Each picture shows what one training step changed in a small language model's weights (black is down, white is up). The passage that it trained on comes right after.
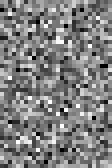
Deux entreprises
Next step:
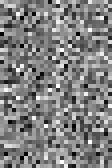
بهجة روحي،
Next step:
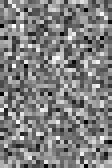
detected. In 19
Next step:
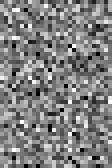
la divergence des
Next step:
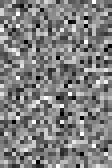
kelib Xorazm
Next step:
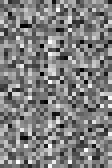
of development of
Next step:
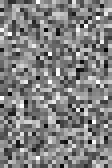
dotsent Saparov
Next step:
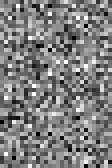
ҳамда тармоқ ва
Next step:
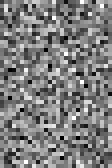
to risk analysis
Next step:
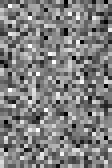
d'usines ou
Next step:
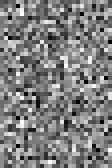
отбора образцов
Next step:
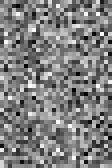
сол тілдегі
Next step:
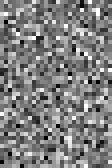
van de adviseur richt
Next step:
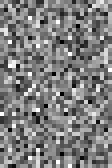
puede sostener que los
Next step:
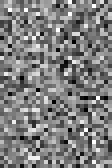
igual mês do
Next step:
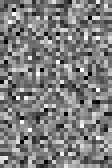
de enfermería para
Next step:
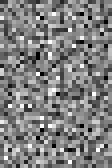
potential of the
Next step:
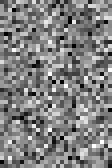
Этот процесс
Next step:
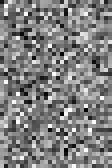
ФАКТОР В
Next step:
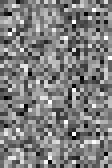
и тяжелая форма
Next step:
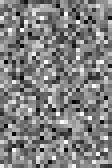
идет о методологии
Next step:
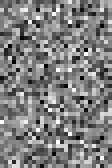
of the project
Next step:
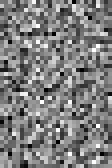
con cáncer de mama
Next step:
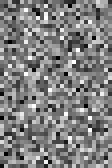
göre atıfta
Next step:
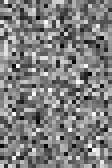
expresaba el Estado
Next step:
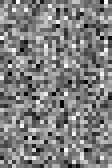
vaqt davomida hal
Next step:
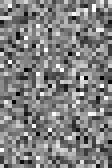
до дисперсії
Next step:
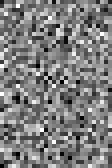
the efficiency of
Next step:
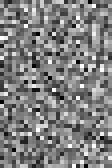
bir ijodkor uchun
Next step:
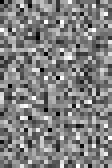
las metodologías
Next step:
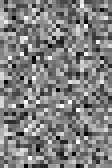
og'irini yengil
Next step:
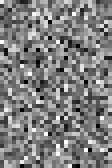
de competências relacionadas
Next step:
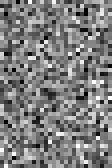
tamamlamış farz
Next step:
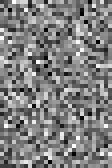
ziyod asarlari
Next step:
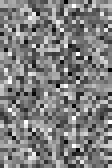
keladi va, demak,
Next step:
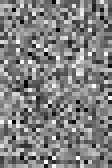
проблемного навчання
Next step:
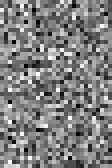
F.: Ensemble
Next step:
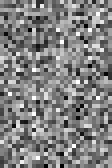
views on educational
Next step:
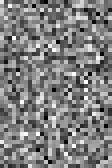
maar kan ook wel
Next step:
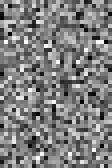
hayvonlar orasida
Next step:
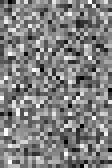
17. Ostatní
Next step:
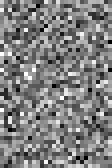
possibilidades dentro
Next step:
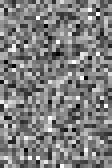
worden gemaakt.
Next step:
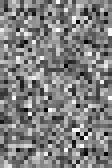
dijadikan informasi yang
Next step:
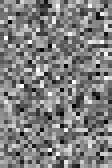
Cu timpul,
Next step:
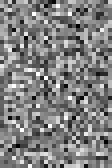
Sulton. The study
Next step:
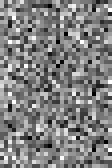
e antioxidante
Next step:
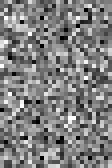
characteristics of
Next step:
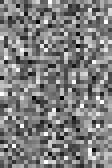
дан ортиқ)
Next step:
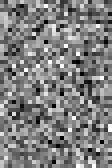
la reforma del impuesto
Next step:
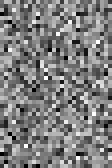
da mama, onde se
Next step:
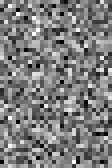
la figura 1 se presenta
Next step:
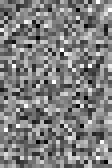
Wang et al. yang
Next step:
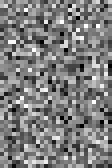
düzey ilişki
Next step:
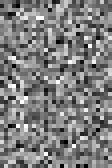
in accordance to the
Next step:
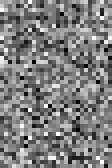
поверх); -
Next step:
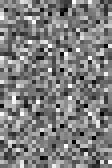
Disponível em:
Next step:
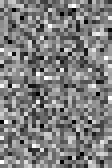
entornos de actividad
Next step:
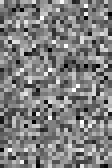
shaxs yoki bir
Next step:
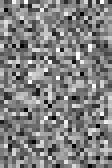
ma'naviy qiyofasi
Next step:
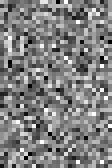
продовольственных и
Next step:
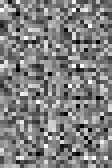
of phenomenology,
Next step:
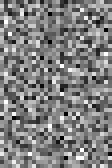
Maria?’ Apresenta a
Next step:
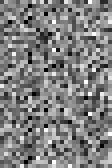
yang menghimpun
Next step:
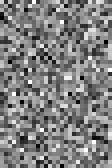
investigador como el paciente
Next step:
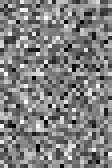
qui nécessite des
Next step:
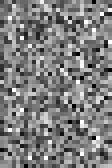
que não devem ser
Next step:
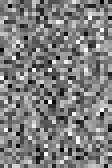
arqumentləri ilə
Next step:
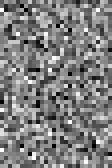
c'est leur dernière
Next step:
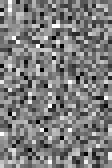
calculos pero la
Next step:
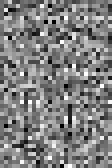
Умарова, Ш.
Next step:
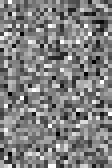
en forma rutinaria
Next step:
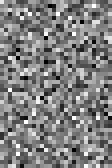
din cercuri cu
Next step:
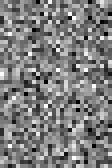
людей, які
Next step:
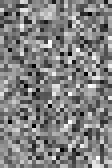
права относительные
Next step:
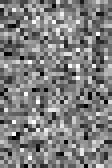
de concientización:
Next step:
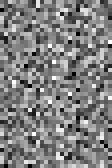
chiqilishi zarur.
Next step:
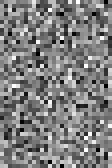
trabajo complejo a
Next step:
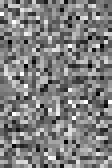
Banet. Aijó
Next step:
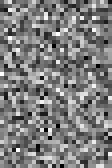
Está escrito en
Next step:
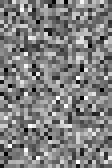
errore** sulle
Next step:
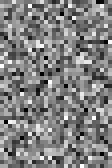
de concordar com as
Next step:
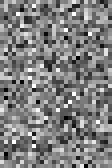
2 - En desarrollo 1
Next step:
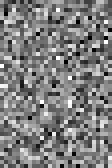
só atingem os
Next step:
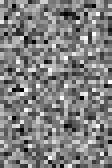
для старта собственного
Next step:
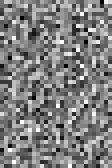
vigilancia y los
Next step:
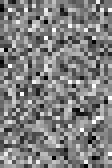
que un refresco
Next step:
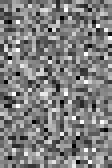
is tartalmaz a
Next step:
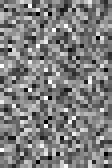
visualisieren oder
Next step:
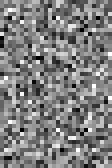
que reciben una mayor
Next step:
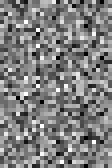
kuzatishlar asosida
